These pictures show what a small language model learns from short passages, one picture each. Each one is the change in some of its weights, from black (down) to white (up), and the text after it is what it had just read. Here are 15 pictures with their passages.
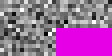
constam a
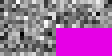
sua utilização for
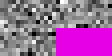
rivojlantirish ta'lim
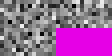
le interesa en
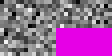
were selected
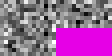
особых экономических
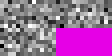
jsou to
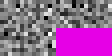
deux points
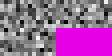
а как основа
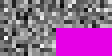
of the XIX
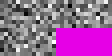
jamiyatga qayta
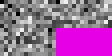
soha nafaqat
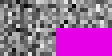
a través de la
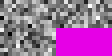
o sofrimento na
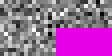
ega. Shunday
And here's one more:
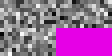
di Provinsi
